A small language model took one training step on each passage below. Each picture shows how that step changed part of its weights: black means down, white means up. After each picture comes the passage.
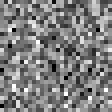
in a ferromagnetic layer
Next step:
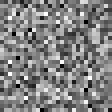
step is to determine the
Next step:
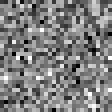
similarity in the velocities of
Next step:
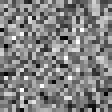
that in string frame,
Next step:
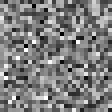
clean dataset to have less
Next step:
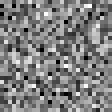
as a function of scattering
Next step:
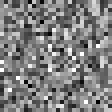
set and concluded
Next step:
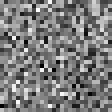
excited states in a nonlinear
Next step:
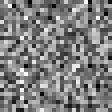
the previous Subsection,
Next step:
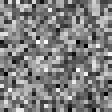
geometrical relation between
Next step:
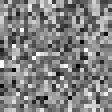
of loop diagrams are expressed
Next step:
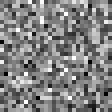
vector potential $\langle
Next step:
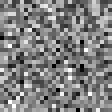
is the nuclear saturation
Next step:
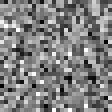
short lifetime, respectively.
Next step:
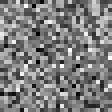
strong impact on the performance
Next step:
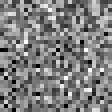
is a family of
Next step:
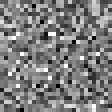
photon pairs to level
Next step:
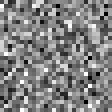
occurrence rate distribution to
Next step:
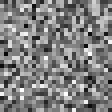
realtime operation, the
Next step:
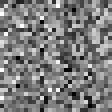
en la base de
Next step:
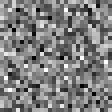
abundances. With our significantly
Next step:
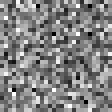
Lexical and
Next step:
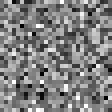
since they are also typically
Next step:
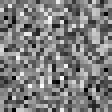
three possible combinations of
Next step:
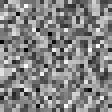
a one-day sequence
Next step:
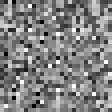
correlation functions at whole numbers
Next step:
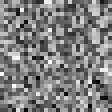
do not any longer transform
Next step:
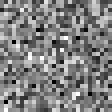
the morphology of interacting
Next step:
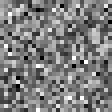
be indicated as digital
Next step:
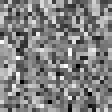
of their stars.
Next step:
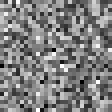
which corresponds to the
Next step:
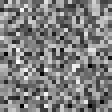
the point group for the
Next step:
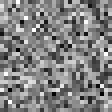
\pi B$, which
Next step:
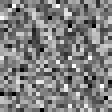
difference. Although the
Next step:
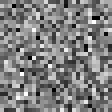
steps 2 and 3 of
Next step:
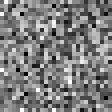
The dissociation effect
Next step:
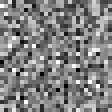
where their error versus SNR
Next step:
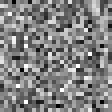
literature and provide additional information
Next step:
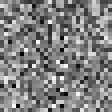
solve this using metal
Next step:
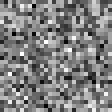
phase sensitivity function can be
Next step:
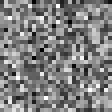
comparators (distributed
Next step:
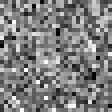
magnetosphere is
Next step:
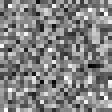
an existing string in the
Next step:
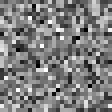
soft energies when the burst
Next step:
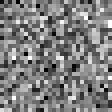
The QD trains
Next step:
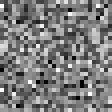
$ZT$ and
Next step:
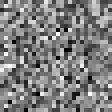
the same?}
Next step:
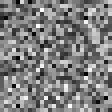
We have shown that this
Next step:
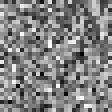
alternatives and outcomes are
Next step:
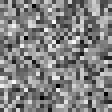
and it is associated with
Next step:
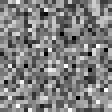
(atomic) value
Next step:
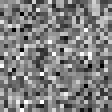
obtain classical like behavior in
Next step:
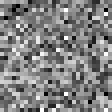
\Big) \nonumber
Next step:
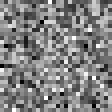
surprising since essentially the
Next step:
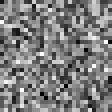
parts, we have
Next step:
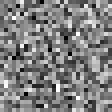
spectra decompositions are
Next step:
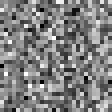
subject. The content of
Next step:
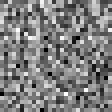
of the substrate model.
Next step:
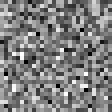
had poor performance. This
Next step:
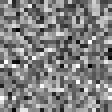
we present the details of
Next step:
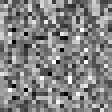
of interest. Using our
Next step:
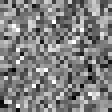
and their solutions due to
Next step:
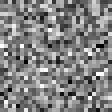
are to be solved.
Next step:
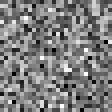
decomposition, compute the
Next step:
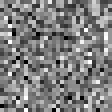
be a powerful test
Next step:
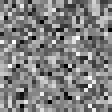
strategy. While the uncertainty
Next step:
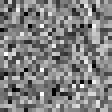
lines in Fig.~
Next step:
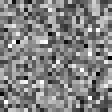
will be instructive to
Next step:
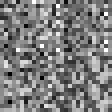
preferred reading the
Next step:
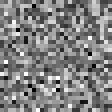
there is an invariant maximal
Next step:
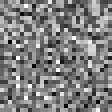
oscillate with a frequency
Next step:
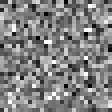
Penalty in
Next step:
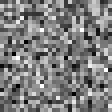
hand, the modes of
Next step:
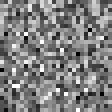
of the discrete symmetry operator
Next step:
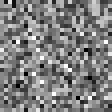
model, we used graphene
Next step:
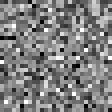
features. For the first
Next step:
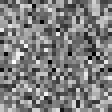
second-order transitions between
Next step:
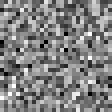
the tangent
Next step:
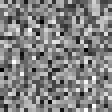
as the imaginary-time
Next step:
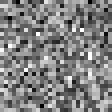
provided quasars are
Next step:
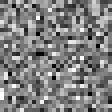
and $U$ change
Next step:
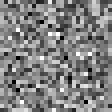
proper setting of its value
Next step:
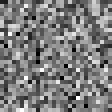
two weights and direct effects
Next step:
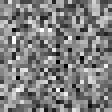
attribute much of this
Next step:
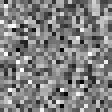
using these SFM
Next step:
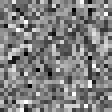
**Appendix A:
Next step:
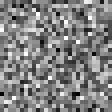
both the Sr and
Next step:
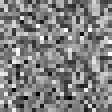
separately. Despite
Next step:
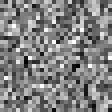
and the number of
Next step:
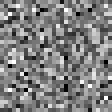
This makes our work distinct
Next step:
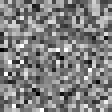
when there is a subset
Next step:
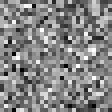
modulation of circular polarization fraction
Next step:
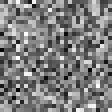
or a transmission line
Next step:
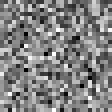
pairs. The distribution of
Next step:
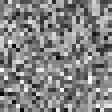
at very early times the
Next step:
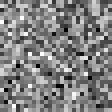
space. The wavefunctions
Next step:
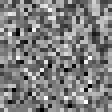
is optimized by
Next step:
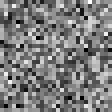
be as complex as on
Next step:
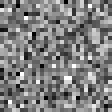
total Brown evaluated
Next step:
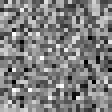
the effects of the emission
